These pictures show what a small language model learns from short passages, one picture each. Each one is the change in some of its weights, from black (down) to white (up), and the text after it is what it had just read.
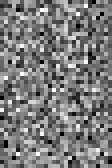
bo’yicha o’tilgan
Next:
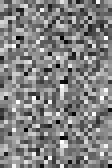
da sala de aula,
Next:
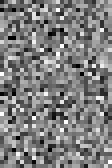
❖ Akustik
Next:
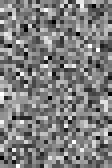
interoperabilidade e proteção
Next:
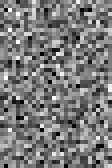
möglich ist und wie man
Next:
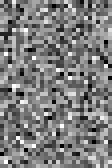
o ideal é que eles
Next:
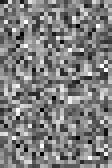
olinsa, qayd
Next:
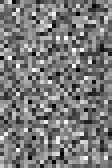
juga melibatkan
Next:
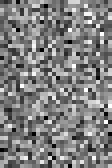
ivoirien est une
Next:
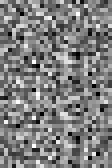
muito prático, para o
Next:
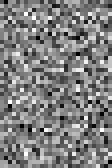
Лопата, який
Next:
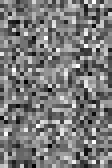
bienes y servicios
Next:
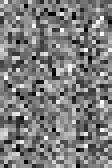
talabning ham tobora
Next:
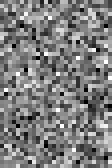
на международной
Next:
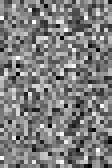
satisfaction with
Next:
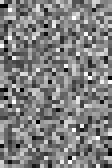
seu ingente esforço
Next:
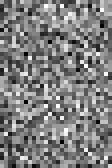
solução composta. É
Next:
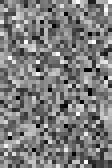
для линеаризации
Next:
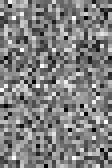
hábil. Também
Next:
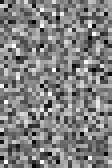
statt. Dafür
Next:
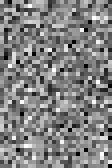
pueden ser una forma de
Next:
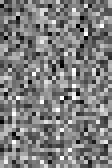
kurs oxiridagi
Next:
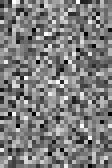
restrâng libertatea
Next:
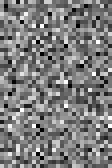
wir Projekte, die mit
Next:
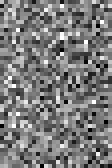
berperan besar dalam
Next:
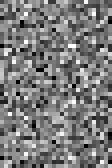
в своей деятельности
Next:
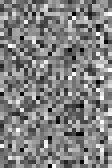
D.N., Preda
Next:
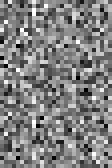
Guli Yarkinovna,
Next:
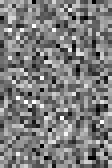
uning betakror
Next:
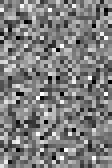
quer” daquele
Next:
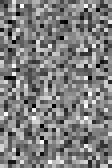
– eu e o Prof.
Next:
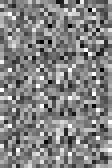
物 专
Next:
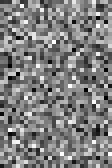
Golubeva, A.
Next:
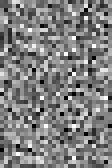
unda o'quvchilar
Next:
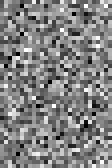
étnico com o
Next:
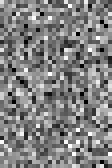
має розробити
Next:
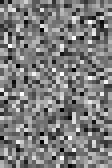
Facebook та
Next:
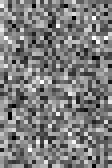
*P. major*
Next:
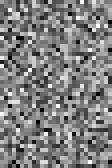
pequena história.
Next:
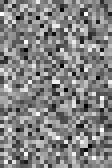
که اگر در
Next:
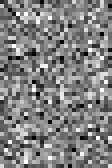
М.: Юристь,
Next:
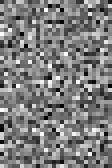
leaflet is produced as
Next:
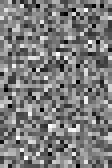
contra um grupo ou comunidade
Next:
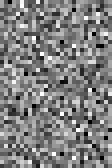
- a. Persaingan
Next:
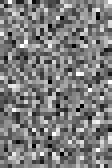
для сьогоденної
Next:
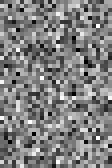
Kandler, P.
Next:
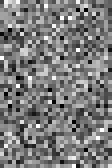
nazoratga mas‘ul
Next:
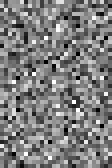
внимания носителей
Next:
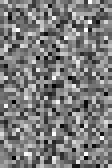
quais são os resultados das
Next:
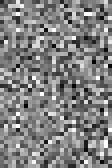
the spread of the
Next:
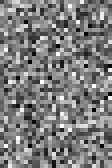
karides, tavuk
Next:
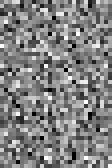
talablariga mos innovatsion
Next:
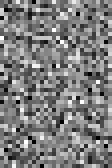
of Novel Research in
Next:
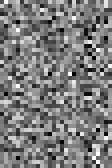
Jadidlar asarlarida
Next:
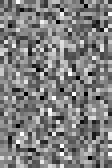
identified, including
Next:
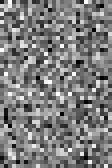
kategoriyasi umumiy
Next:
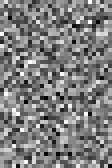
quais de forma clara
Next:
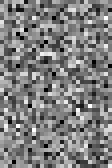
of inclusive education and
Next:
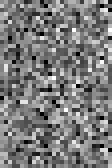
first generation of
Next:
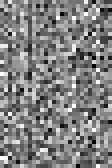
gafil olan onlar
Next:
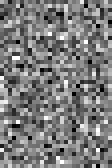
dihadapan hukum
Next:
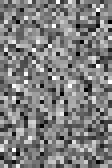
Aposentadoria e
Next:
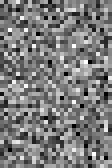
oshirilishi mumkin. Shu
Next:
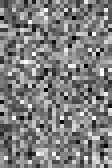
processo de humanização no qual a
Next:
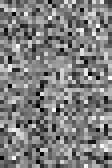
від організаційних,
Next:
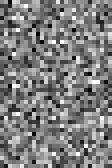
produto, com o
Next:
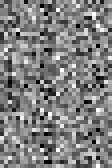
esa haqiqiy shoir
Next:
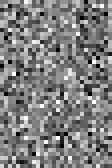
Albatta bunda pedagogik
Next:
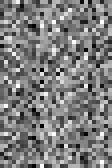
to'g'ri tashkil qilish
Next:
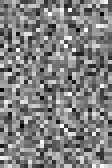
y contradicciones en que
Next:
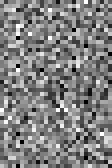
izafet, identifier
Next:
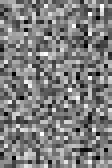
uitoefening van een
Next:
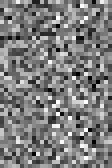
kelib chiqishiga sabab
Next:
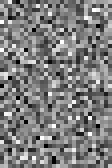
county elders are
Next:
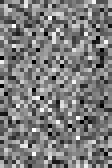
wordt geschat.
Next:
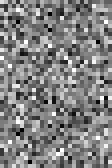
час розлучення,
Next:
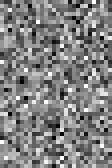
навчання як умова
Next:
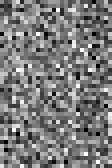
masalada u Forobiy
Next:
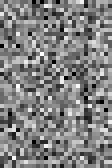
2003). Ludologia e
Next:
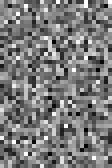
24 rang tusidan
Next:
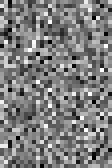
CNPq ()
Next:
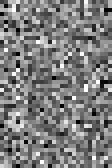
paar keer per jaar
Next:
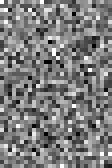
crop production,
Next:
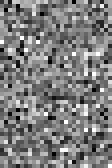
dei lavoratori!
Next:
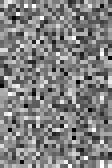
tavsiya etiladi.
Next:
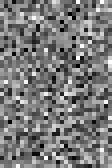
environmental management
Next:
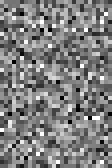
у регулюванні
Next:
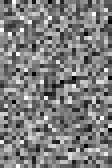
modo, através da análise dos resultados
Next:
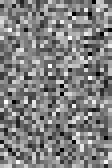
valuable today and
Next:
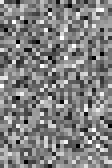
zaman geçirmek
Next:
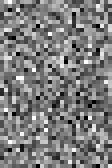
cerebral palsy
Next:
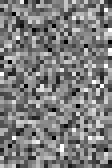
9 йил олдин
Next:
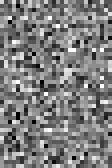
esta investigación, pues su
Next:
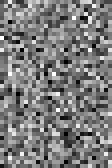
bütünlük ve
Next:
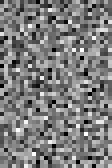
indirectly starting
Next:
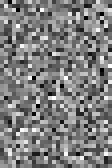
força compositiva para se
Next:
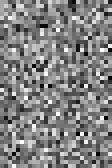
в топ-20 стран
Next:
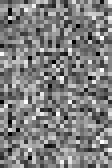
(voir infra). La
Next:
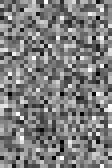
F., Jabbarov,
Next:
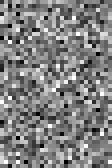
bu ifodalar semantik
